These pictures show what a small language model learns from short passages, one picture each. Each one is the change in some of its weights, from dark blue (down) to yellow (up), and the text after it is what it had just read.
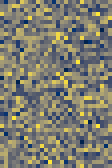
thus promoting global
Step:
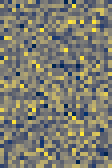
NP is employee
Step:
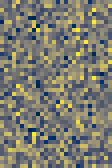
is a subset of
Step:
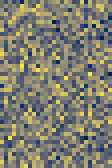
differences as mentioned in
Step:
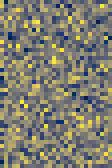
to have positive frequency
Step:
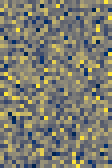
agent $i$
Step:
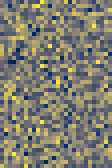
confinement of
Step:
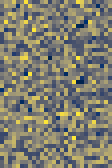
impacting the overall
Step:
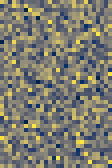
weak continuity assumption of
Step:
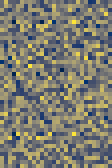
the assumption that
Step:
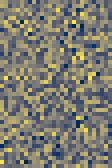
examples showing that even
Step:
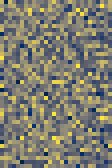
change, and thus
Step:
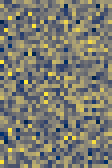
1 shows respondents'
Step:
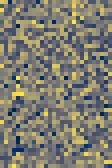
this implies that
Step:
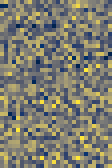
The following proposition
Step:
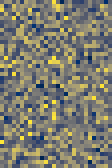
for you to provide
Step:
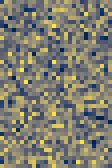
6 Metabolic
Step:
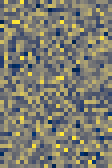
Increasing the
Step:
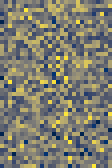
conversion, its
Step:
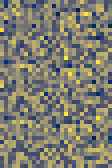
However, in
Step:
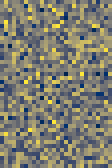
was useful to calculate
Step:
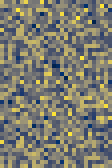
and AI work together
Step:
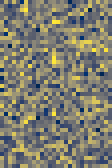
tomography is
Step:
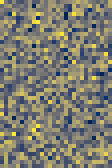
is expressed by condition
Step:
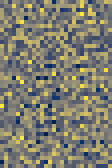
fact that all
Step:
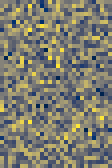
conditions that do not
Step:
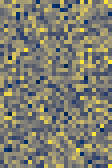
image is made up
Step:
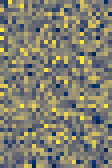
14: Block
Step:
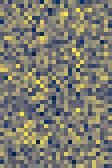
time $t$.
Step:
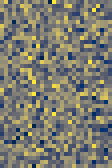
and Goldstein
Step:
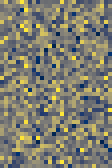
random variable which belongs
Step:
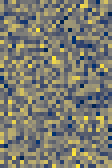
to be true for
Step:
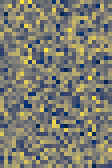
he attributes these
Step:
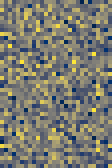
plant, where the
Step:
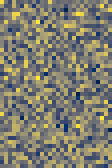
function. Indeed,
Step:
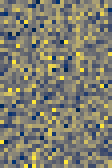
drawn up by
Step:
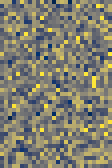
unitary dual of
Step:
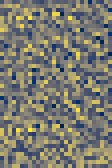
the other hand,
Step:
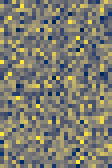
1\}$ be such
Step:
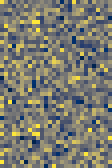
to find explicit estimates
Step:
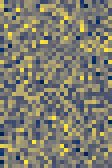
data can have a
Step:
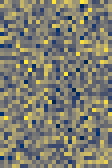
voltage and safety
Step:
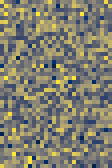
finance (see
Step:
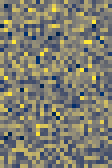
recorded only for
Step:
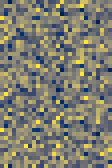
degree one elements
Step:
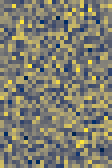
terms of model
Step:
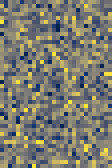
S43 Potable
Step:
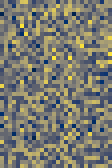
and the general public
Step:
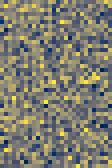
ensure continued
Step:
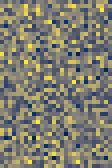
spirit as the
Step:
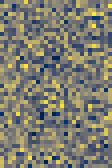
individual consumer
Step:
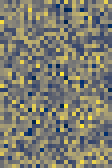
mechanisms in the field
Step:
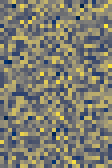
of the study revealed
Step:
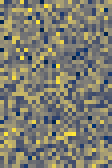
(if so,
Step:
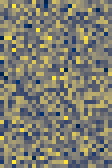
indole and
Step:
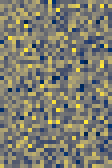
difficult problems well,
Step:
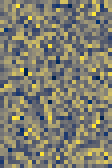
adding extra interior
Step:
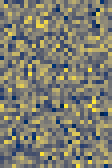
over the world.
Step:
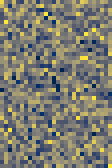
Case 1.
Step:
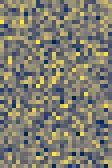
determining stress due to
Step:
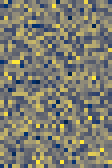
analogous problem for
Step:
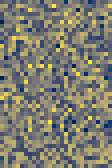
a sign of support
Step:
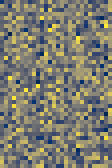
realization of
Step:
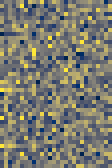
- Time
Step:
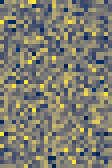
MC sampling
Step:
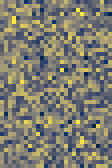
measure, but
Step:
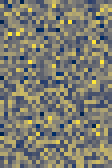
of India,
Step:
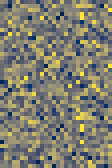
surfaces of degree
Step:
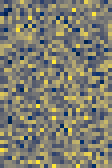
of the four products
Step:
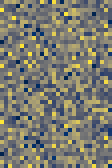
tensoring with
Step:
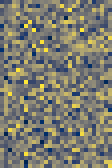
he was experiencing
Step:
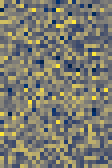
edge (B);
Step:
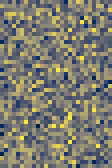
demonstrating the importance
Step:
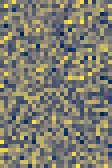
levels observed in the
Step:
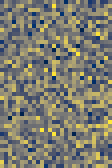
the equations of their
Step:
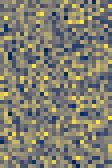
observed in the relative
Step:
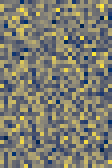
as well as
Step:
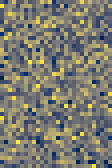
yield improvement. She
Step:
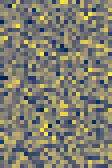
active field of basic
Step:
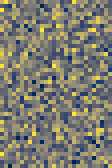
noting that \[
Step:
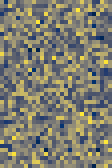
values, and
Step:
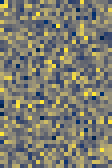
%a category
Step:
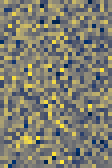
functions that provide additional
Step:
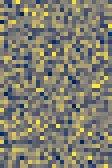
regularity of $\nabla
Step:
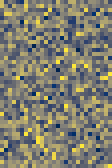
norms. In
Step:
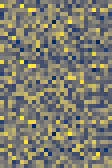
(T) represents
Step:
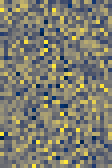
they are not
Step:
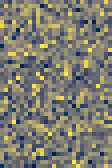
$d \ge
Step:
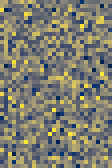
\to A$
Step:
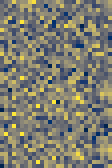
study the convergence rate
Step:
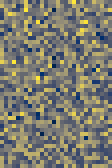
random measures.
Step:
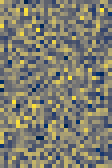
of v are defined
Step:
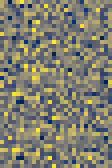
at $\sigma$
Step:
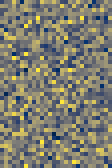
was assessed in
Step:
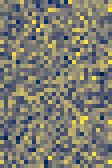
isotopy from
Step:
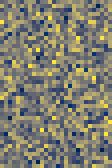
accuracy of only
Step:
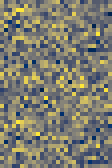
formula may have
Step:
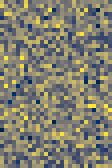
experts. A
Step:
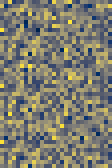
in engineering and
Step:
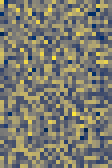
actions, and
